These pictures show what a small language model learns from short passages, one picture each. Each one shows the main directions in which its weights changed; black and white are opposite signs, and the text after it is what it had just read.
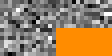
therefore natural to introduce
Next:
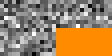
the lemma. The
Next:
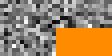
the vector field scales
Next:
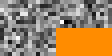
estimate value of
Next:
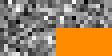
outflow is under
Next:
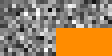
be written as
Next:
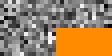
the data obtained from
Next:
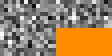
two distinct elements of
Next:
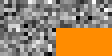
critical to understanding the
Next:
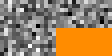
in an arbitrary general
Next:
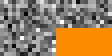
tracks; all
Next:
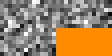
results in a vector
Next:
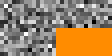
parameters. Full
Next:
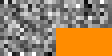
is injective, we
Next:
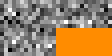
Matter observables,
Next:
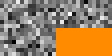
MSSS classicality
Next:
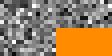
MIR photometry
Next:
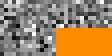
the disappearance
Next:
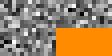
by our combination of
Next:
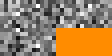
$R$ is
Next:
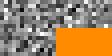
called boundary point lemma
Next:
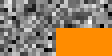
an extremely weak
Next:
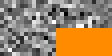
better reconstructed than
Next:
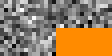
a positive slope of
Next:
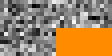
base $\left(
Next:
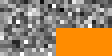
time discretization schemes
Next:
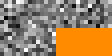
the gaps in
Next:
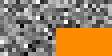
paper, just the
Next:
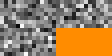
approach is to
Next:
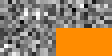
measure of the
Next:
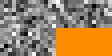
a consequence of the
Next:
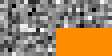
been developed to
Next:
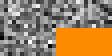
$G$ of
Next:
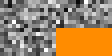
well as, in
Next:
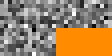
action of the subgroup
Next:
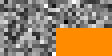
DCSD and
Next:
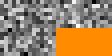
meshes, whereas
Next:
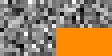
out that it is
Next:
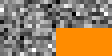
\simeq S$
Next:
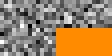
fields, variation of
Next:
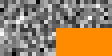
energy scale)
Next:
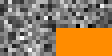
where a small number
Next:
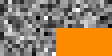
where a round
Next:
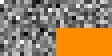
shown below, plays
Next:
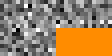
arrays are
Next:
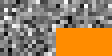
the application problem
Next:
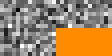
pseudo-data by
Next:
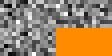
variation due to the
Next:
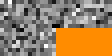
with a radius of
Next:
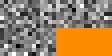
matrices of the action
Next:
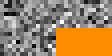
for Minkowski
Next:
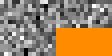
are able to see
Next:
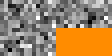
has $$\kappa
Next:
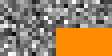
solving the original
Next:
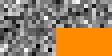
then: In the
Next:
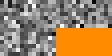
is relatively small in
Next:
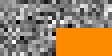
data dimension. Hence
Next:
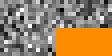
event that is bounded
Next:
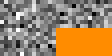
superintegrable models and
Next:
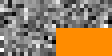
and fine resolutions
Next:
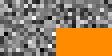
particular they converge
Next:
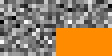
this particular case,
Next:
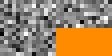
implies (iii).
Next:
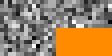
is determined by the
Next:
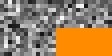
to the mixing of
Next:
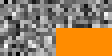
we will look into
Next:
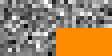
partition probability function obtained
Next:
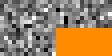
Enigmatic Young
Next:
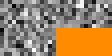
matrix of the restriction
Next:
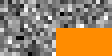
contains both a
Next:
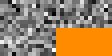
typical of currently
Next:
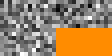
are denoted by blue
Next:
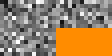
one could analytically
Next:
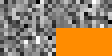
equation could be
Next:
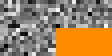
to the directed
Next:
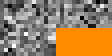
The number of primitive
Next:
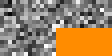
compare, for a
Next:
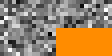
the integration region of
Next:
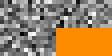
apply, we will
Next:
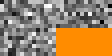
6$, as shown
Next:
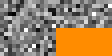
rely on quadratic
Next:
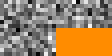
its support over the
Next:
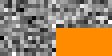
a few.
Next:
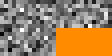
source, then each
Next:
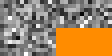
explicit formulas for
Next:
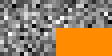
indicates the number of
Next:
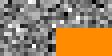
desk to
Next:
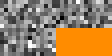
Real materials will
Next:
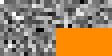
parts. We explore
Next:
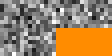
\Bigr )
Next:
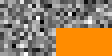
Cauchy problem $$
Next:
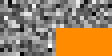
is observed, up
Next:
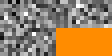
competing terms
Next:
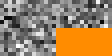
the proposed algorithm
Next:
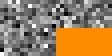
the noise-free
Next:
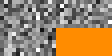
whose operation has been
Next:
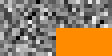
field theory by
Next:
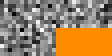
functions $k$
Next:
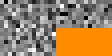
we assume that bounded
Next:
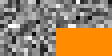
try to
